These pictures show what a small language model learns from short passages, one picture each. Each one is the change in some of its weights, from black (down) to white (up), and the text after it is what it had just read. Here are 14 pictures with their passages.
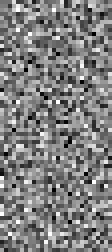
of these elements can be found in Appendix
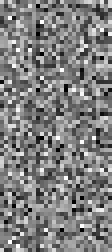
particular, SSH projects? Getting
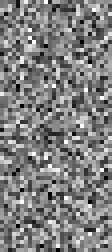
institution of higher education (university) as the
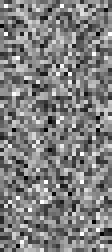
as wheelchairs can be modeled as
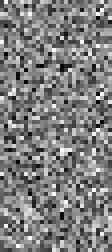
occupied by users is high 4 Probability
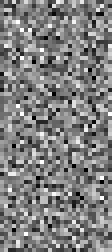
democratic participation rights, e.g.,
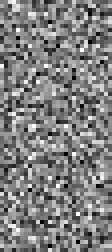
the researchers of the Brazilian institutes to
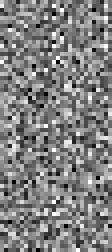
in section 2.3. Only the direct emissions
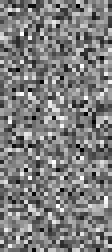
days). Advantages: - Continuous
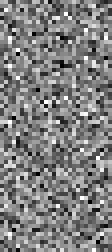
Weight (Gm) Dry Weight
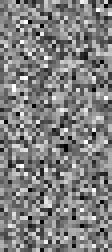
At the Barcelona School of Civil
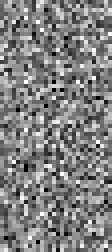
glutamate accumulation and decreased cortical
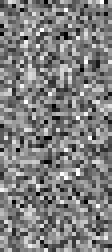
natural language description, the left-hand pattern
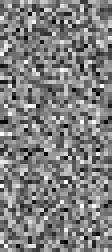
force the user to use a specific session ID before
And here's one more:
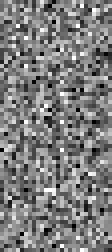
majority of the respondents reported that there is 100%
